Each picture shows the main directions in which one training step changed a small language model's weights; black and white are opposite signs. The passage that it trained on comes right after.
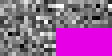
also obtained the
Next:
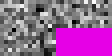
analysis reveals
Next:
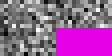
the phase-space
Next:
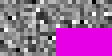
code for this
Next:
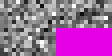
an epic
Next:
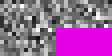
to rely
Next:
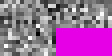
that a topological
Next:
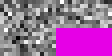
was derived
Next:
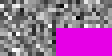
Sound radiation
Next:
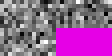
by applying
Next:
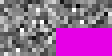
showed that the
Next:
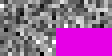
potential energy functions in
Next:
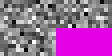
the biological
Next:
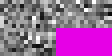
to the film
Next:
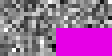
three atoms
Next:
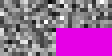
than a general
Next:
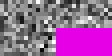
part of the
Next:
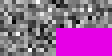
galaxies), well
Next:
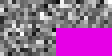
inclusion of
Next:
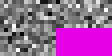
the identifier
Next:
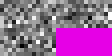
and solved by
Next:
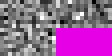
a measure on the
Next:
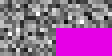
technology is
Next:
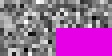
rotating spin
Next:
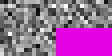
simple cut
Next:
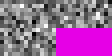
with accurately
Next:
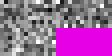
can teach
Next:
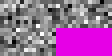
that $F$
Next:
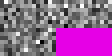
estimating the
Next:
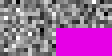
k$, an
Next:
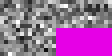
are the process and
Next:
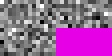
tracing of
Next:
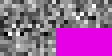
be in the mean
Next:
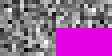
provide a
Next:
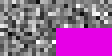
critical temperature
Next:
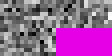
shape with
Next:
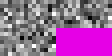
operator and
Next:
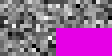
the rods.
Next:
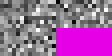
study we consider two
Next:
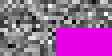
the $s$
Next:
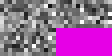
due to the
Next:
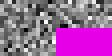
approximations in quantum
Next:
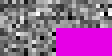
we present the equation
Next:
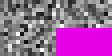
flux, $F
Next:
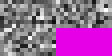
to compensate
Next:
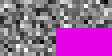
are known
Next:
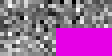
terms $\omega -
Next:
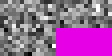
the fitting
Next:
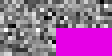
the storage
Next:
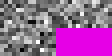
coarse data
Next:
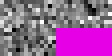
make the initial
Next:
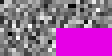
for optimal
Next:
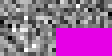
not support
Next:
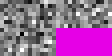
cover the main
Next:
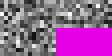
The first optical
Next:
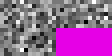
or Borel
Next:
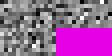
point towards
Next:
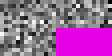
constant (d)
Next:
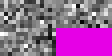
The RF
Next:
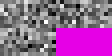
estimated from the
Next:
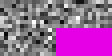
increase in the
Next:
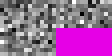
elements of
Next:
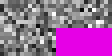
represented by the
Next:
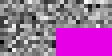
the alignment
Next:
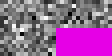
the respective
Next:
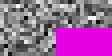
flare and
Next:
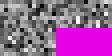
taking into
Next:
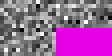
experimental data
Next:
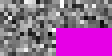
We are the first
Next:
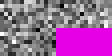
In the lattice
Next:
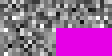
test masses
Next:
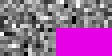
the same module
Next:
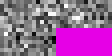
evaluated in terms
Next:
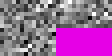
performance of the current
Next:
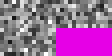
in tweets
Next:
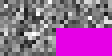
}\textbf {\bibinfo
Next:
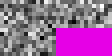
This algorithm, based
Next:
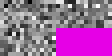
the events are
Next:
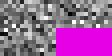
the NSF
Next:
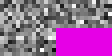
is just the
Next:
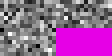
The simple
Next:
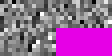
in relation to
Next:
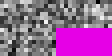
have a large
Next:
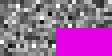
van der
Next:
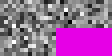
the initial CSS
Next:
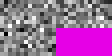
and increases for
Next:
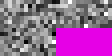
physics of
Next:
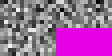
data compression
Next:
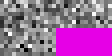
may depend strongly
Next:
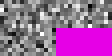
inferred from
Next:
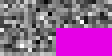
no dependence on
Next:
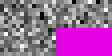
with CMB
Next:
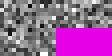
mainly differs
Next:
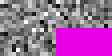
State University,
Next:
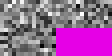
far described a
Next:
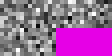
allowed us to
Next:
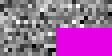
on the same
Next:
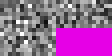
that pooled
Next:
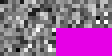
score based on
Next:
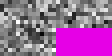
on the Theory
